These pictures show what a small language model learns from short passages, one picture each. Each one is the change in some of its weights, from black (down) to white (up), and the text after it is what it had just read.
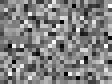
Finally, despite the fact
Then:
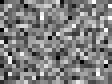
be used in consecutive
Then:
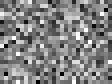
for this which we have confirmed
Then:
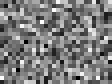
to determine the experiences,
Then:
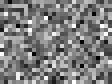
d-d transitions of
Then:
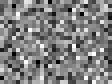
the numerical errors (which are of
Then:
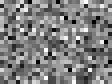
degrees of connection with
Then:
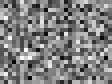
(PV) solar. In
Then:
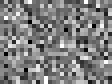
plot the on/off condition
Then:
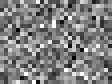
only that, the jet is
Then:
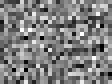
impact on it. This depends on
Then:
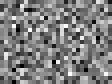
1\}$ indicating whether they
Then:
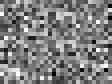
a key to achieve this stability in
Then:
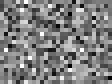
material system, although we have
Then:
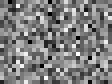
$\mu$ as the chemical
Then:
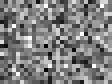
$\Xi^-$ hyperons
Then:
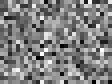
To precisely evaluate this
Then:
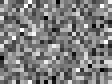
study delineates optimal power
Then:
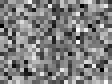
measurements obtained by the Gaussian
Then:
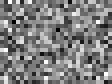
tolerance is achieved through the
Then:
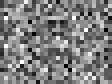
other compared scenarios is for the
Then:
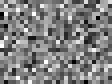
a perfect agreement between the
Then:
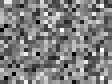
and assent was obtained from a
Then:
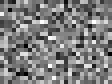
of prevalence Therefore Sample
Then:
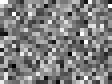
morbidities, such
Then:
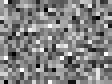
real DGT (see
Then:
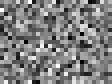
rules are represented by
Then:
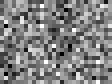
Ministry of Science and
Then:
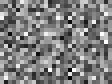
and a linear slope component
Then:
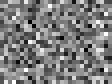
average accuracy of 96\% from
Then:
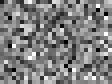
consider how the zero sound
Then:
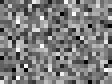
potential $V$ is determined by
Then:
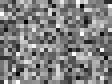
for its preparation.
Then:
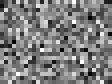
heart failure, acute
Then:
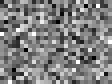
are organized in a matrix
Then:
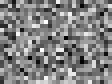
of Singapore's
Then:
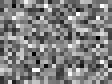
the end of the experiment. The
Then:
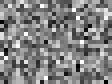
of Supermassive
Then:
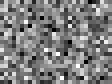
rural areas, investing
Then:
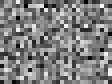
L, Cadeddu
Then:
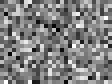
normal distribution is represented as
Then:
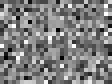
1. Manufacturing –
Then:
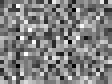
We have also investigated the
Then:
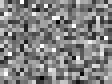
as \Lgal{},
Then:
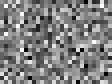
Mr. Edison,
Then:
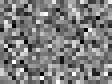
appropriate response to comments will
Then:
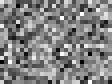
worlds. \item
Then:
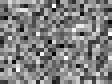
will here focus upon the
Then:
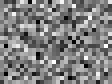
In fact, this attack can be
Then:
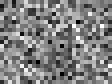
the globe, and the
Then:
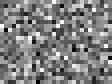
disappear if one uses
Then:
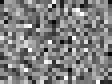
give an integral equal to zero,
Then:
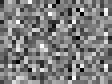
where $H$ is the
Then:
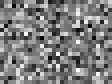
the structure. The present study is
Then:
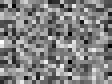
in the Figure, to a
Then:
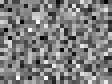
all segments of the
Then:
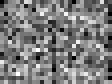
well, the differences being a small
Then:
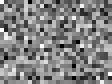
Egypt has risen
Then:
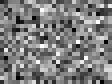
engage diverse learners.
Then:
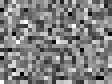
the QoI for any
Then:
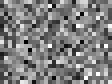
obtained at nearby points may
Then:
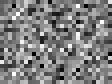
the combined constraints. The
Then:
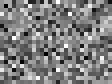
from the University of Sidi
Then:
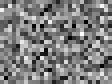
statistical. A good linearity was
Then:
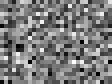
and resources that can improve techniques and
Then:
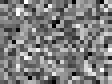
spatial dimensions of the output size
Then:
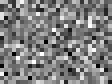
and CM subsystem To
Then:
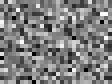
form the less toxic
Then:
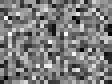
deformation induced by
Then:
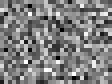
of nodes remains small. %
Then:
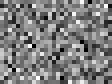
energy among the microstates should
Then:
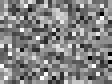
\begin{abstract} The implementation
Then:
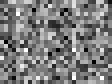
simulated noise signal of the
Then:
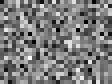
United States against the background
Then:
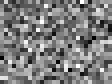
resources, reduce waste, and
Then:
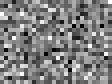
to mitigate the
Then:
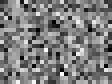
common challenges that were identified from the
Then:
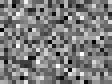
the only relevant quantity is
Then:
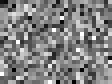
has a dysfunctional effect
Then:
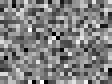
the residual entanglement for
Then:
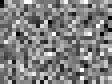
gives zero. Something
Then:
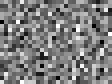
of $\lambda$ one computes
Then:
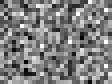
need to be surrounded by
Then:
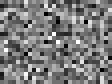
a paraboloid of
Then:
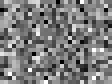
though the pandemic significantly
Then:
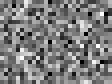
the unit linked products and
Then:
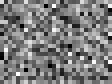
users would have difficulty respecting
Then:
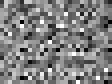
logical, therefore, to assume
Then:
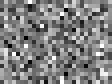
plot.} \end{figure*}
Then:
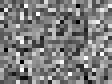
Porcelain left
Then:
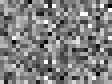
artifacts run on
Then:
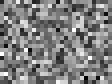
acid group is not completely
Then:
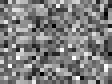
them ideal tools for inverse
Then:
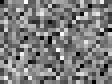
priors, focusing on
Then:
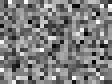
thresholds of 1 to
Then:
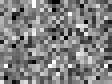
did not join the
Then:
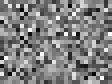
the neighbor count approximation of
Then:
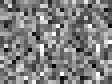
is intended for the scenario where
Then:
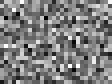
instruction or parental
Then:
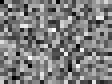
will be fully available; -
